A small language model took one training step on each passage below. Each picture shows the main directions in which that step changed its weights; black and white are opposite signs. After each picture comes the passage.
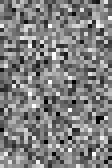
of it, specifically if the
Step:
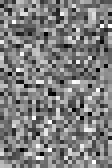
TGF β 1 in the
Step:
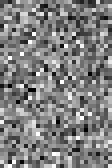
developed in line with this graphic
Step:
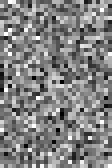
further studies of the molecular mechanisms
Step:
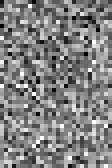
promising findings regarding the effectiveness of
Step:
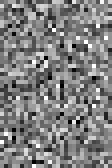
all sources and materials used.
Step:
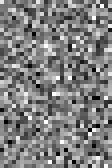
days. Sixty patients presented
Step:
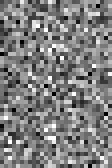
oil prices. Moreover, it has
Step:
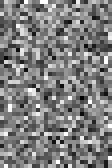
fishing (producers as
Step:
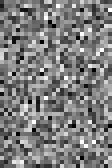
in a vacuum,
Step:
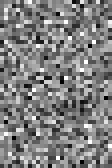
to quantify the importance of
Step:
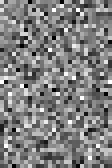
Distractor: The higher the participants
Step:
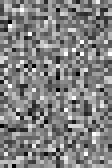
before the measurement. The calibration
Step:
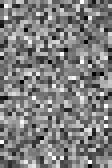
switch to solar energy makes
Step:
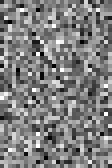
if it wants to keep the
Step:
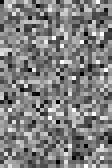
and social discourse of
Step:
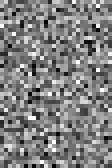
differences between VAT and excise tax
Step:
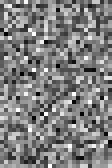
the rules of the game. In
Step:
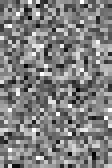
with each molecule of
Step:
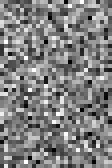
drawn to grammatical structures
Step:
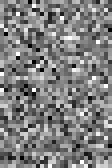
are also shown. The results of the
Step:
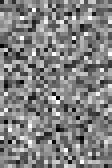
Difany, S.
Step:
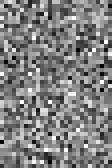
analyzed properties of friction and
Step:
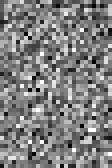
generalization. He explains that man
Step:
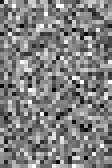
aperture diameter.
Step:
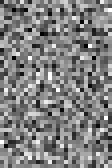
vertebra was marked and
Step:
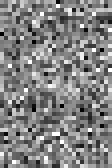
Ogunola &
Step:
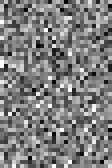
constant height was achieved. The sample
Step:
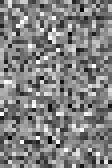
knowledge of the environment and its natural opportunities
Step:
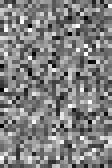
study period of which 226 were
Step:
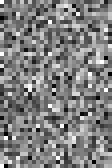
of transferases often reflects underlying
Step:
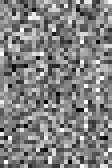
in HSV color
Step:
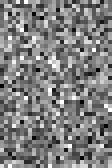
the inherent structure of social
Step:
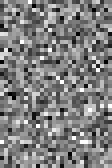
are relevant in specific contexts,
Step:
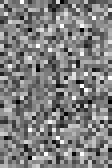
FROM COUNCIL
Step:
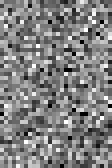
VNF Network Apps
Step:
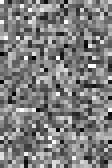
way of rupture of the
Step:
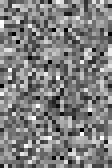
influence of power distance and individualism against
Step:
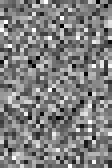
The gathered information through the
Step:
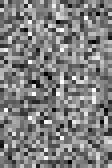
Women and Patriarchy
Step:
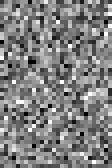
sustainable investments is growing.
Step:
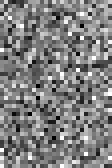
"Mediterranean type
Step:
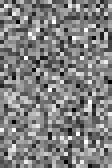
statistical data is gathered
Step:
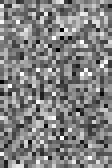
selective cytotoxic and
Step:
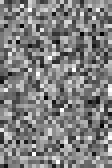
general skepticism about the
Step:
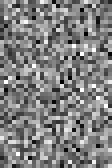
researchers rely on fragmented
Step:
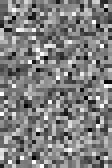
is because they play a major role in
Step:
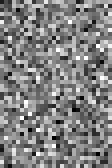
Residual stresses were found to
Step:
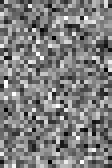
Classical archaeology was by
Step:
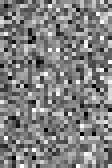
fungus-one name system is
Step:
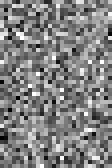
combinatorial entropy of
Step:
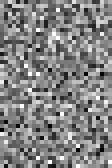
the case of BEWAC
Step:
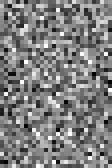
the development of the city
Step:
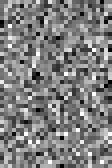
be removed to avoid overcontrol
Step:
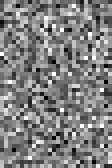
enterprises it is more
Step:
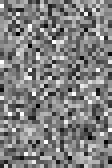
about the modules. 2.92
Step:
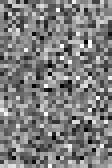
the implementation of tasks of a given type
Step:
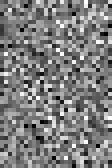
for Multiscale Materials
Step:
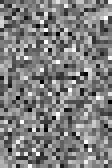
moral teachings that can shape
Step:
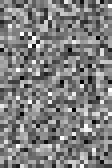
involved single-leg stance.
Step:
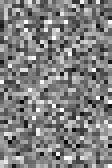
to calculate the relationship between
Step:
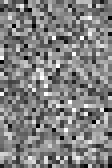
heads of non-primary
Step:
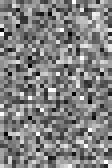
research centres. Hence, while
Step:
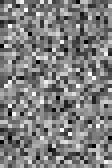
heaters that work with split
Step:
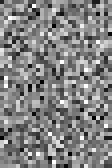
savings are expected compared to existing
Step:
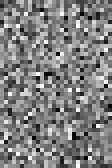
open IDLE (Python
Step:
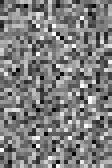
procrastination, analyzing differences
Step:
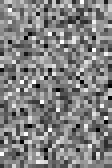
(an absorbed dose)
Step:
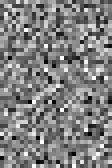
the two micromotors.
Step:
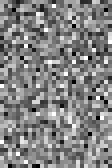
teams led by Polina
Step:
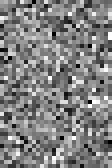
Managing task-tracking in
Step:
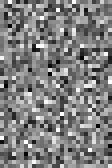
the first movement and the resulting systems applied
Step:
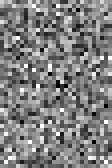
simpler way. This article
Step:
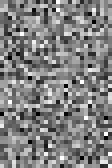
the main livelihood of
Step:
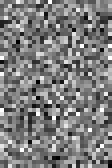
fine-tuning strategies focus
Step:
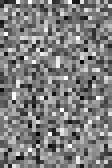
random effects in the model to
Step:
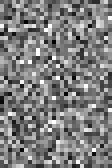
of material on the surface has been
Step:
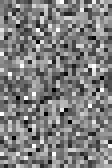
regulate certain voltage.
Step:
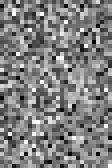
in distilled water for 24 hours
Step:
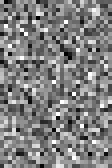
SEA. Figure 1:
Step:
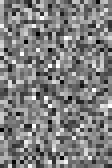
and to determine the intervention activities
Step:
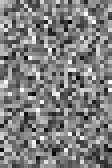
= net assembly force
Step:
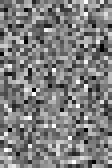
how many intervals has been
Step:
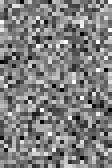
key impact areas that will extend
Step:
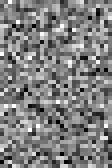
adaptability, and autonomous learning
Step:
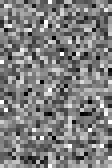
distinctive features of the
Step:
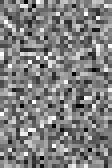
of Participants Who Experience
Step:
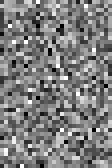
or to give some weight to the position
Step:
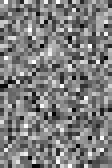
0.05 indicate normal distribution;
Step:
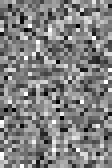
study on pulmonary TB
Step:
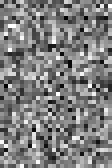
glass, causes of different quality of
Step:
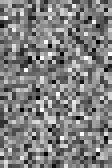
during this study, which may influence my
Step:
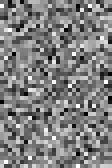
viability of CO₂-EOR
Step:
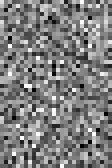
farms in the Edo state have
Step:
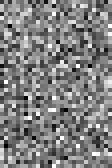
deliberate, and design what they
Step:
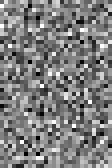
uneven surfaces due to
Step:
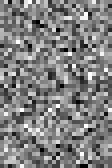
year of follow up. Figure 4:
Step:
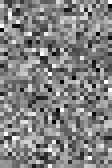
national and regional level and governance
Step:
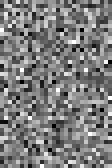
the last two for the design 2,
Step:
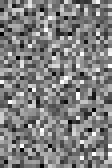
between integrated materials. The combination
